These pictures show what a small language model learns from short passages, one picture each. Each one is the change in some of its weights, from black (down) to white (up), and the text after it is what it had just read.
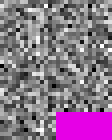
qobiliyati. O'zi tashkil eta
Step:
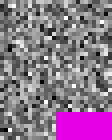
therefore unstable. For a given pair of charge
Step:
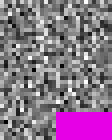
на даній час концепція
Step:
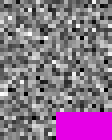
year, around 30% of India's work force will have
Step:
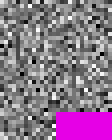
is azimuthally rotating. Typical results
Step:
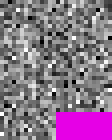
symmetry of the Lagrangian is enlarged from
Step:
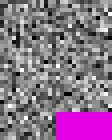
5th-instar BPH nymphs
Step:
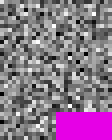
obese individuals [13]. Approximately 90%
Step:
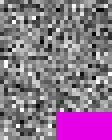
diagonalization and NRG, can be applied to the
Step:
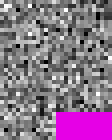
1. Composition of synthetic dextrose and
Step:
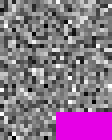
generated by the laser, $l_{e-h}
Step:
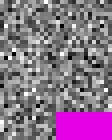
rolini o'rganishdan
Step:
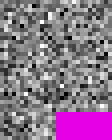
The effect of the E-Modul
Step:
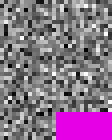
Journal of Managing Projects in Business*. 2021.
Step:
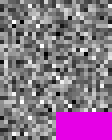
[12]. However, little research has been done for
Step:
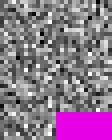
Universidad Autónoma de Tamaulipas
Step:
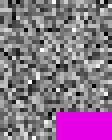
no *setup* da máquina, não
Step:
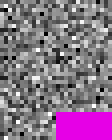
ҳалқимизнинг хусусан
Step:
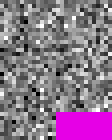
To investigate this effect, we plotted the distributions of the
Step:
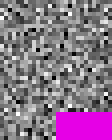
\section{Introduction} Recent developments in
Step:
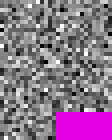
dependence, $\langle{r}\rangle\sim
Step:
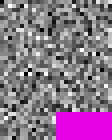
personnel. Addressing these issues requires fundamental and
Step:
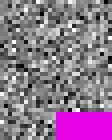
(see below). \begin{figure}[h!]
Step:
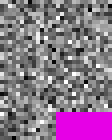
дисплее ПК, - с
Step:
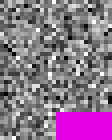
where the Mpemba effect is present for the different
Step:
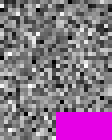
the frequency and co-occurrence of keywords
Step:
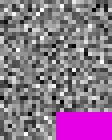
videos and stores them for later examination along
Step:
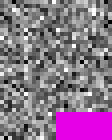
рівних дітей Божих. У
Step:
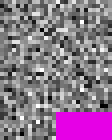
are four stages of testing planned (*Fig.
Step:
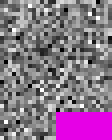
first-order logic of HT with equality.
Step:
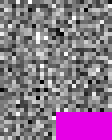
легких отмечено не было.
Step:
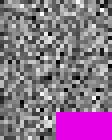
access to AI tools for research purposes. 17 My
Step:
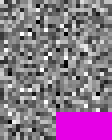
C-H stretching Alkanes
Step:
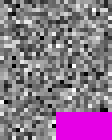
world continues to experience an apprehensive growth in
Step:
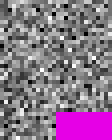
periphery and end in the center (see
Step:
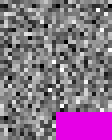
BaSTI pre-white dwarf
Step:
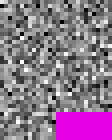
type="checkbox"/> tax_id Text
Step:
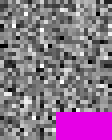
two-point functions to the counterterms associated with background
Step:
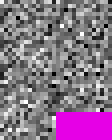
que podríamos llamarlas
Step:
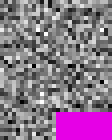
universities in Vidarbha region. The performance of
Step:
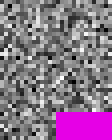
So'roq gapning javobida.
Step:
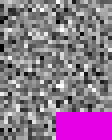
Miguel Ibáñez y Amelia
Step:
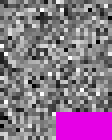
int Table Name : Settings
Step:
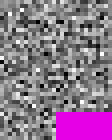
enables high geometrical flexibility under reaction conditions, thus
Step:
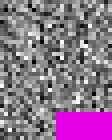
four dimensions has the following $z=4$
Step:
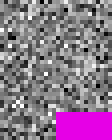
significant pericellular fibrosis, while the combined
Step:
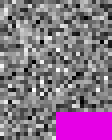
importance of this topic, we have recently undertaken new
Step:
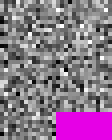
super-Jeans scales. For wave numbers $ k
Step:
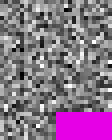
in their assignments. The groupwork needs to be
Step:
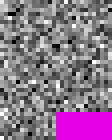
a sociedade, promovendo valores de
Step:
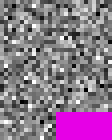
average over space coordinates taking into account the relations
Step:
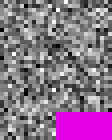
oson emas, bu esa to'liq
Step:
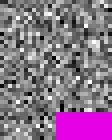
Six: If not already mentioned, how useful would it
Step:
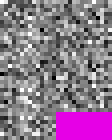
crystal, mean thickness at (428 nm) mean
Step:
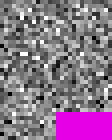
Ethical approval for this study was granted
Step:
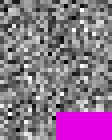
faqat ijobiy jihatlarga
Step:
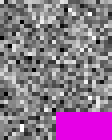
running and (ii) depicts the underlying structure of
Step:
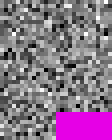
horizon. We have obtained the weak and the strong
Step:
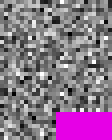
The solid lines represent the best power-law fit of
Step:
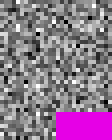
na teoria da computação e matemática,
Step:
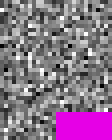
formulas $$\wedge_{i\in
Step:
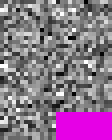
Transactions on Knowledge and Data Engineering},
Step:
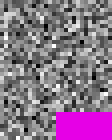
in a time-dependent manner when the compost has been
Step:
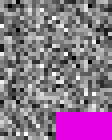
his-tuyg‘ularini boshqarish; -
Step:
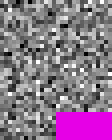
: No license CC0 1.0 CC BY
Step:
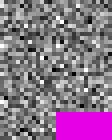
vypakovali, tak to je.“
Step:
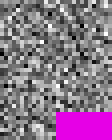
home, and be a perfect wife and
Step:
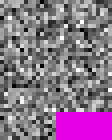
dengan emulsi dromus dan air yang
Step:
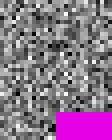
Распоряжение Правительства
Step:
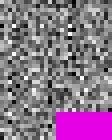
va internet tarmog‘idagi axborot
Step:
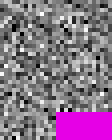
tasavvur beradi. Ular ongida
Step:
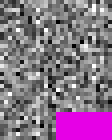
учреждениях граждан
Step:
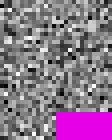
ozone quantity and there was the highest average of
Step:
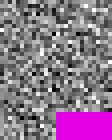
mechanisms, some of which can be tested at
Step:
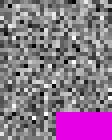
hozirgi davrda grafik
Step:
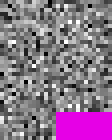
example, as discussed in detail below, we can utilize
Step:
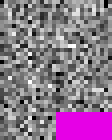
questionable. We propose that the activation energies of
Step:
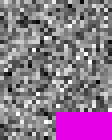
more effective.[11] It also enables proper
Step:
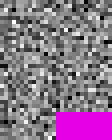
GHz is around 15 mJy, the
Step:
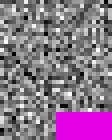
джерел системи взаємного
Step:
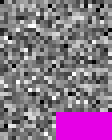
theory also involves a free function $\mathcal{F}$, a
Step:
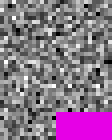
Technology, Schellingstra{\ss}e
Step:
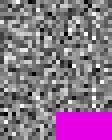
Reaction and constitution of Matter Laboratory,
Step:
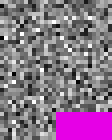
BPM, phase probe C, (Dz)
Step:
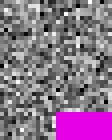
agreement with the Lorentzian is better at the
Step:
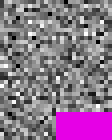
6 7 8 9 Totalmente de acuerdo 10
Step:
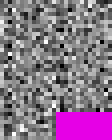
the system and update the transit time and reduce
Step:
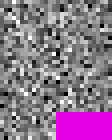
party is the venture-backed
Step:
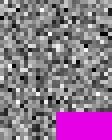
of lightlike geodesics($du/dt =
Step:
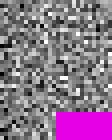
Wilson S., Zeivots S.
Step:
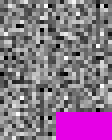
анализ исследовательской деятельности
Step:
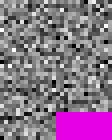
rewritten with a positive tone [30,
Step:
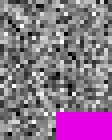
сталої моди як предмета
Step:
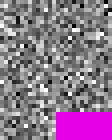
qu'il évolue entre deux
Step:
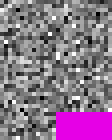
Standortgesprächen sehr
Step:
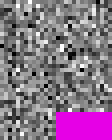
hamjamiyatidagi mavqeyi hisobga
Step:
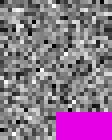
extra label of oscillator species and everything is
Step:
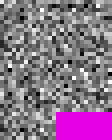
of the bands. For $\lambda=1$ we
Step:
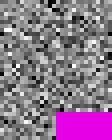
aims to answer the below questions, 1.
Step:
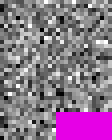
adaption time can be further lowered which allows the
